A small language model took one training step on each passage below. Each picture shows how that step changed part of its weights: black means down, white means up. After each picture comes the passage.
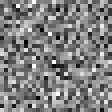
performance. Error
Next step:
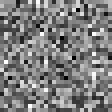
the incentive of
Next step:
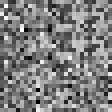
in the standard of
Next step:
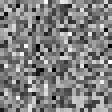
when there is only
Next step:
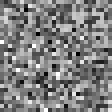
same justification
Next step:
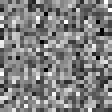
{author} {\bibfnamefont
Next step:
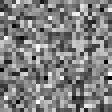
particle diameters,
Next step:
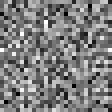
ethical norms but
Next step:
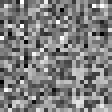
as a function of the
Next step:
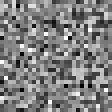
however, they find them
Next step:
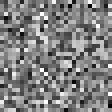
(the magnetic texture
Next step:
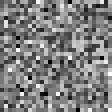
contract an infection
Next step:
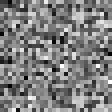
according to the following
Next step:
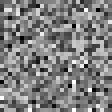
the just energies concerned
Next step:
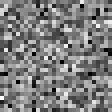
pursuing the practice
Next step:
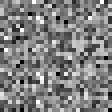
Nanak Dev
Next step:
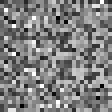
measure for the fast flow
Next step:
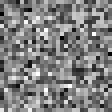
were prepared from their respective
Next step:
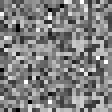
this study, we report
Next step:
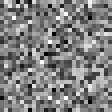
the TACO dataset
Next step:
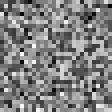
of the S and F
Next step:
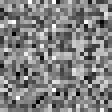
old services. However,
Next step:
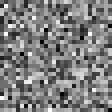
poles of the scalar
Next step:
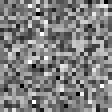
the zeroth component
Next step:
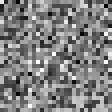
without significant toxicity
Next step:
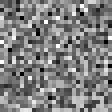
civil party
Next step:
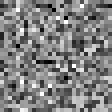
community. Presentation
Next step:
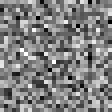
paper. Also,
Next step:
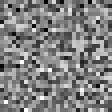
project is working with
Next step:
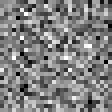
requires enrichment and
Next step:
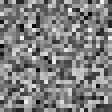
web users need to get
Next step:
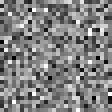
study was 150 students of
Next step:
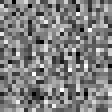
Education Today*,
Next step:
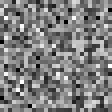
high-level of
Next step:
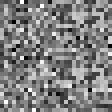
in a net reduction of
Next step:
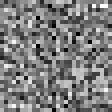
expectation value of each selected
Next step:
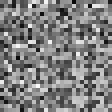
is the logarithmic growth
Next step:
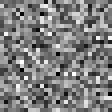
and Communications Technology
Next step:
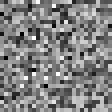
FM bi-layer
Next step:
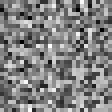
goals, monitoring and evaluation
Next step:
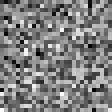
spacing the system becomes
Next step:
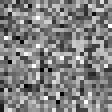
electrical resistivity in
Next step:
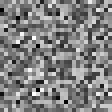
extended sources. Therefore,
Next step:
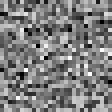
also resulted in significantly
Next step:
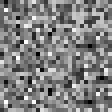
risk of Contracted
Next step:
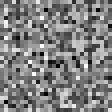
sustainable development of an
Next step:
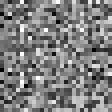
used as a training data
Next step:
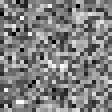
to enhance the professional
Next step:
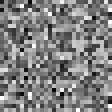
of a particle with dimensionless
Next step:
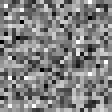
Report from conference
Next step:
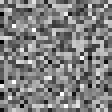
constraint module for data
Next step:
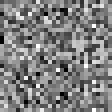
emission. The low energy
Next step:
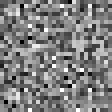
sizes range does not change
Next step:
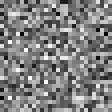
was performed until forces were
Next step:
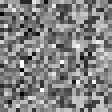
the natural and built environment
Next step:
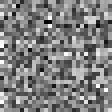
However, we first observe
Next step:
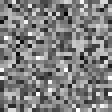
power produced it can be
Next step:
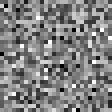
al.} demonstrated the construction
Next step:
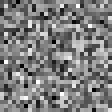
from the beginning to the
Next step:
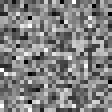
bacteria from soil,
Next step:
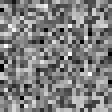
and their Grade 5
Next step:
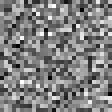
modulus is demonstrated,
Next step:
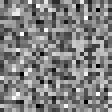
healthcare workers against
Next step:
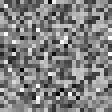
and unrestricted
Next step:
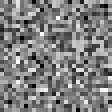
the culturally
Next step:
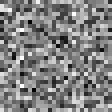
The detector, placed at
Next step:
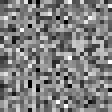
CNC 2
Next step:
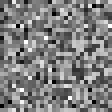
by combining the quantities
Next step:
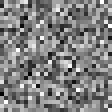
contributor (out
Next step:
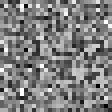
main activities relevant to
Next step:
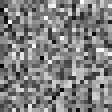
of the probability amplitudes.
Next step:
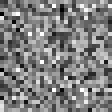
significant influence the onset temperature
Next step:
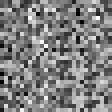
as "the harmful
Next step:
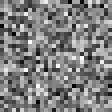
chosen subsequently as
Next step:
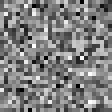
of Bitcoin
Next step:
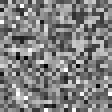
each particle but neglecting
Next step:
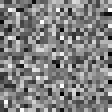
legitimacy of
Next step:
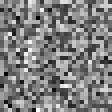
completed. At all the
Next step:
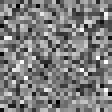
anomalous so we expect
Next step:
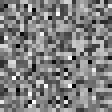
reduced nSLD near
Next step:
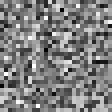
\rangle} & =
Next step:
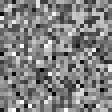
Rev. Lett.}
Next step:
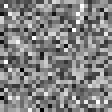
and cooling cycles was detected
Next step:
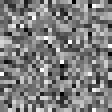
of the shear field can
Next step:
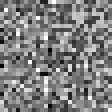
radiation closer to 1
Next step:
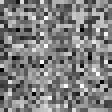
are clearly above the box
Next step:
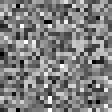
then we obtain the dotted
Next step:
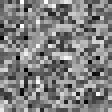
release as a
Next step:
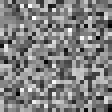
Courtesy of
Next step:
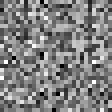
plane. The solid and
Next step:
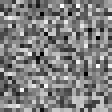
health, mood,
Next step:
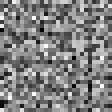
matrix element is easily
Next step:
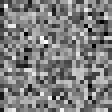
coincide with the
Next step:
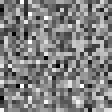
above. Such models were
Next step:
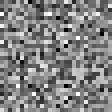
(GK) which
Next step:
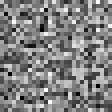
studies and applications, for
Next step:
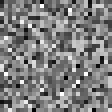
basis, the sharing of
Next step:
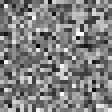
of the stressed
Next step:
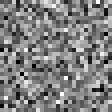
have a work history as
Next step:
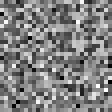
participants had diabetic
